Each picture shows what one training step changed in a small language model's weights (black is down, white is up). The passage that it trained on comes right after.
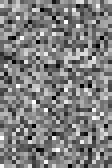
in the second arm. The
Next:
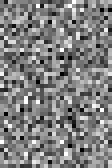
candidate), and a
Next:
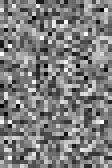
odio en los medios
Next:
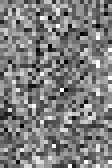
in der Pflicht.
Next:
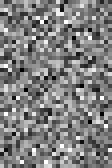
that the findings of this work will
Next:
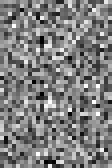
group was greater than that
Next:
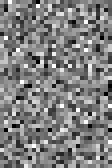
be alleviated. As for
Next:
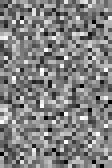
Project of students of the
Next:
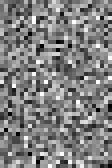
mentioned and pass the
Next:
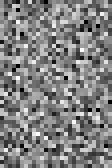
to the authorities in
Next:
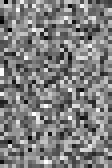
Tour Guides and
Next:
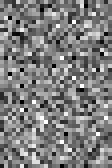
based on a characterization of complex
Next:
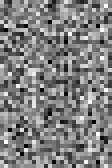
with a potential yield of
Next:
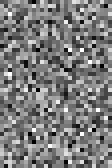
ikki asosiy
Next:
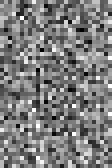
surface of the Si lens
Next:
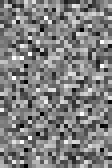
the parameters of the model using type
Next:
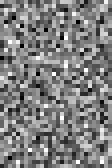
biometrics date back
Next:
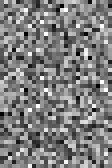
fundamentalmente, en
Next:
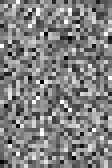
And it ends with the
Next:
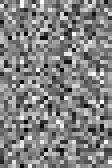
е фигура на
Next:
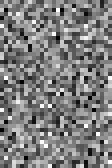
the Seebeck
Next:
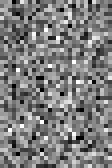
such cases not contributing
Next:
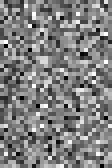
0^+$. The aim of
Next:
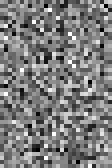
with sufficiently large
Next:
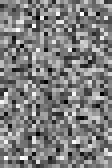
other moduli, we can
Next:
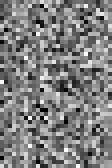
the teacher's desire that
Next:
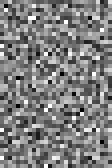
model still treats the
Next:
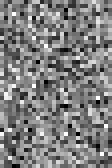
the provision of the right
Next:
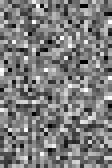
the superfluid density
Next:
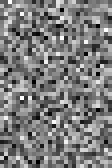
cu evaluările
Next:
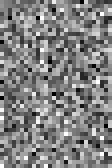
and the lack of studies on
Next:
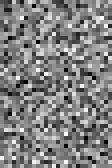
Spectrometer. We
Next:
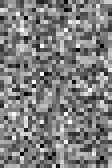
*Direct Dyes*
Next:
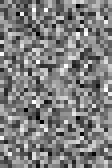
and the freezing time
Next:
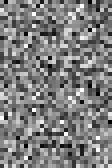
is also easy to
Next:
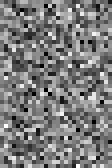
all effects are formed due to
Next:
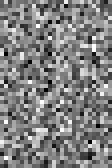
services. They explained
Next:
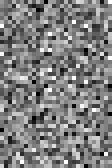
the International Searching
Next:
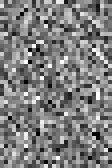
galaxies it is sufficient to
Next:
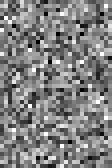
Versuche mit nassen
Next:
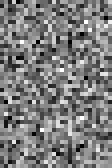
beanspruchen die
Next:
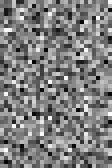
with age, gender,
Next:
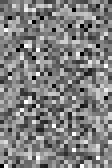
In summary, the present
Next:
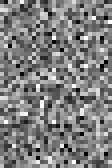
using command line utilities.
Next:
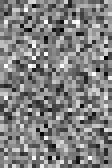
laser light alone. For
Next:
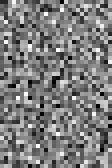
fost introdus
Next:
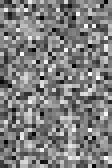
el no contar con un
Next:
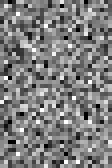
PI Controller based
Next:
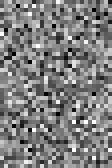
its left (see Fig.
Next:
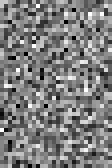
tree, we introduce
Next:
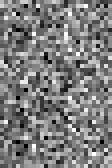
reaching enough communities to
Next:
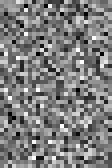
intensity and then spectrally
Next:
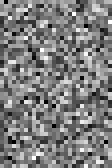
im poradzić
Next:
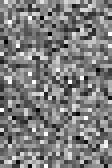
stoji za
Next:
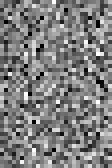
decoction of stem is used
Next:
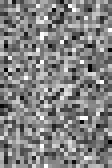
Social Fund via the
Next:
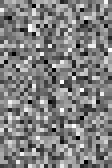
und Bereitstellung von
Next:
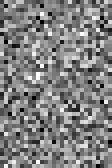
kept in an amber
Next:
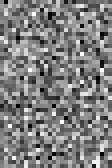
peak time for water and
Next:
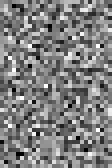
were distributed as
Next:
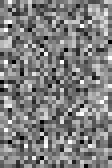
pocket along the BZ
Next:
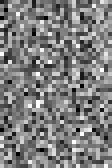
\eea where in
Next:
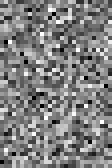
Eve lets each qubit
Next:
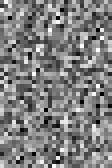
surface move in the
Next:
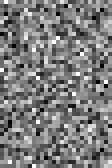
berfungsi untuk
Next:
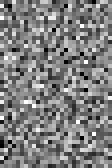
tahlil qilgan va
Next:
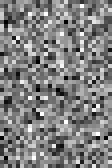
auquel elle se
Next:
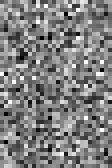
several C++
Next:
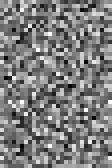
higher with higher R&D
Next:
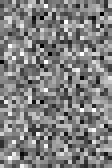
disponibilizados na
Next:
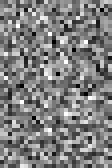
descrição comercial
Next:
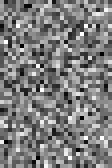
vehículos de
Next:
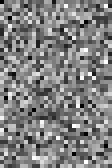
adding freshness,
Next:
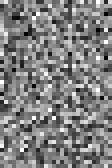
the Introduction.
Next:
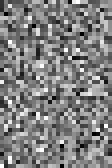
Blood Counts and
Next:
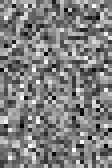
by means of a Hall effect
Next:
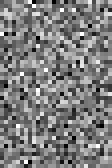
for two important tasks:
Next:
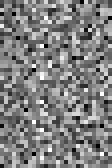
the efficiency of the information
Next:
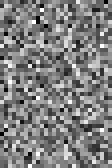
GC content leads to
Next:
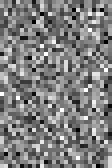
all the asymmetries into
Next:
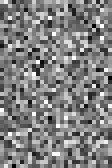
the only primitive root is
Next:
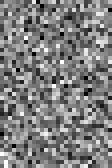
Tuesday 11th
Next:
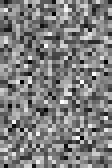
transformations. While
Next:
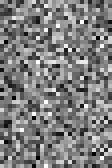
the deuteron for
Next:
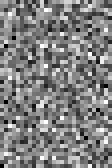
доходу для
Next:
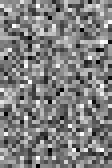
\cite{K09}. The value
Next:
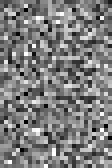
was carried out in a
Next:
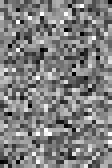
Accession 1,
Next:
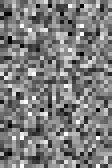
yaşanan bu
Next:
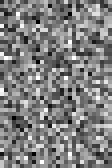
genera, due to the
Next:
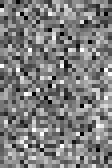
adhesives is typically
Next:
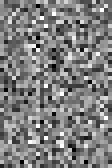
of mutual orientations
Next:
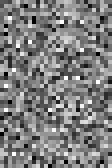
dos níveis
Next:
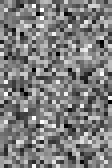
to the computing unit. The
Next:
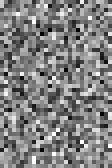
are skilled but not
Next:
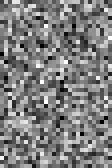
em recordação é o que
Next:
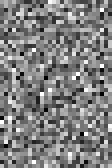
aspekt osoby,
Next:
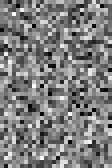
experiments. By
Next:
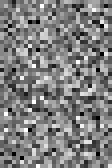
specifies the weight of the
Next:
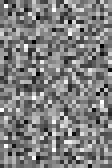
part deployed at the
